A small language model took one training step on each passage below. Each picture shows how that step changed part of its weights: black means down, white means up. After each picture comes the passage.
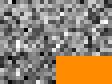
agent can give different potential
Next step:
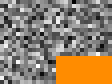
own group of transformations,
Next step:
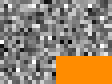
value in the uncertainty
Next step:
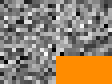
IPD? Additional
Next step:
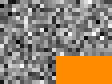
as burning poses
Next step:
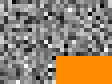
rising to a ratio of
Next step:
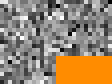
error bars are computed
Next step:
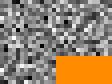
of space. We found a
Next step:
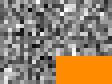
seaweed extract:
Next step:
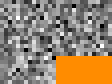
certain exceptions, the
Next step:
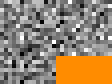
and optimization via simulated
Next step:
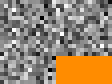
is the time to see a
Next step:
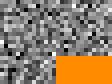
vanishing of the
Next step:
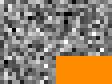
most efficient methods of
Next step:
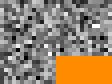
and the available care options
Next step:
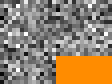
find an open ball at
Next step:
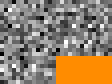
out of which 149 patients
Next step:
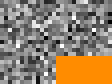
applied across the thickness
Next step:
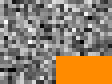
overcome the problem of increased
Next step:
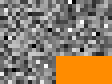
more particles. Clearly
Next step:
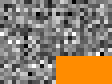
steps of approximately 25
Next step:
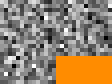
the following generating functional
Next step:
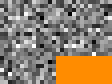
teaching) and favorable
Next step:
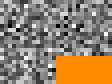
of interest related to this
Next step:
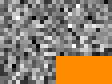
discussed in more broader
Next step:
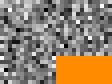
first column of the coefficient
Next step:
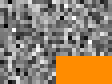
speed $\omega_{\rm
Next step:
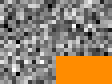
for the SL parameters were
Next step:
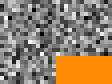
most appropriate battery
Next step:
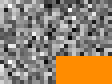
Prim model is used in
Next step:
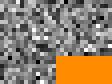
using the LAMMPS
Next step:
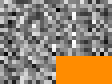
of the energy momentum tensor}
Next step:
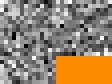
Additional information is available
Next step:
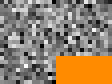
aorta, were
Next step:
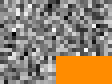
Vocational and Educational
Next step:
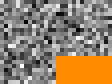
clean it from the
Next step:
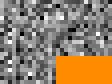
these barriers are
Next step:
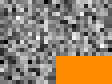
particle-based model with
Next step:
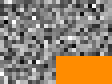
the legion named),
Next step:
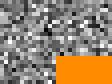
WI. Although the
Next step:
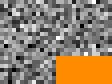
transfer of toroidal
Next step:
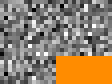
important roles in other
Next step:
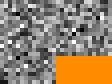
the universe!) allows
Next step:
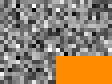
purpose of cooling
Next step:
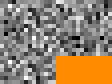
error incurred in the
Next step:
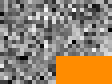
the funnels, where
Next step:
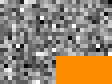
to perform operations such as
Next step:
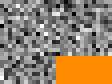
line-length, as
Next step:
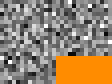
on other cloud landing
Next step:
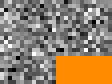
implementations of NBS
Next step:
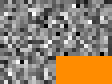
dream writers.
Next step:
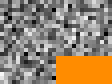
Scale= 50
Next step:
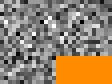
after casting.
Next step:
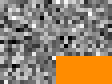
a check of the numerical calculation
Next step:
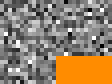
useful information for determining the
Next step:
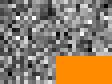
Degree four:}
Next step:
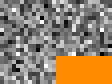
of such a device include
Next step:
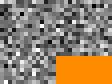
et al studied that the
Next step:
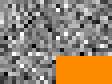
resulting in more realistic
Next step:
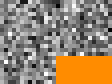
it grows in the
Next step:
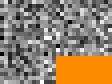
industrial conflict
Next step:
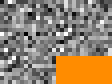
algorithm that decides if there
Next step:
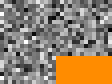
industrial plasma
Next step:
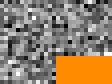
made of the information contained
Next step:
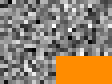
indirectly on the
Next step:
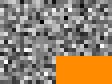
and this means that the
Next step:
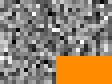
statistic (arbitrary
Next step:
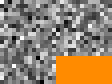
of vector spherical
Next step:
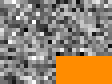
We note here that all the
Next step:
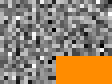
(GCs) is
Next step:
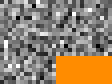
A Sustainable
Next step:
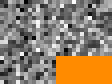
of such engagements,
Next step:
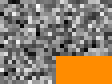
of one time-step
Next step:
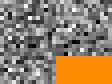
with Weyl correction
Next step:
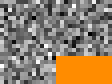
corona and the
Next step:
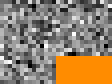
these observations were usually
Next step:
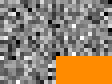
to be similar to that of
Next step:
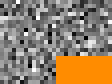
Show very 'son at
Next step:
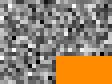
can be fitted by
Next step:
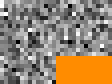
section, the variational
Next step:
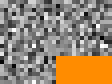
the electronic structure and dynamics
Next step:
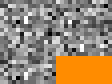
SNDR is
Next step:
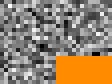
of the NAMR in
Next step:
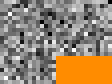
N, Thanka
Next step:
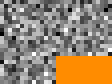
from the behavior of structure factor
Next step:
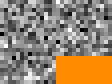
the lattice are characterized by
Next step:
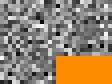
or generated as needed.
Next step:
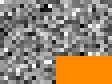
artificial insemination
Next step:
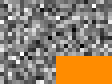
late prefetches and
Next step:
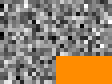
temperature \bar{T}
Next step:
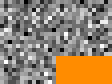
impact economic growth in the
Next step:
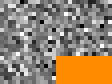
like to obtain the first
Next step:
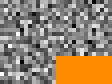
ice and conc.
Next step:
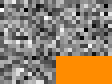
Nico Castel
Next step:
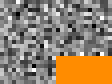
the field interpret the
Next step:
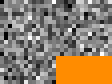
load-bearing for
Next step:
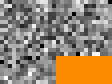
reference measuring systems,
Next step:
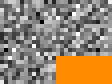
and gas), and between
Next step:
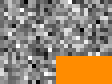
varying with the combination of
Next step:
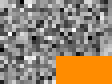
the research as well as in
